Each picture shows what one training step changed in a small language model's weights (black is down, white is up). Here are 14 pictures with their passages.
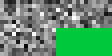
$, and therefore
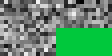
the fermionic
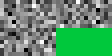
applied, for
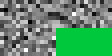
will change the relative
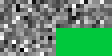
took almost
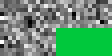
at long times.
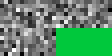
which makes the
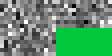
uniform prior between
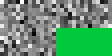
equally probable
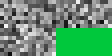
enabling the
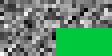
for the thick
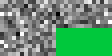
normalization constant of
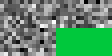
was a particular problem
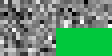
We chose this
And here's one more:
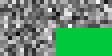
characteristics of the
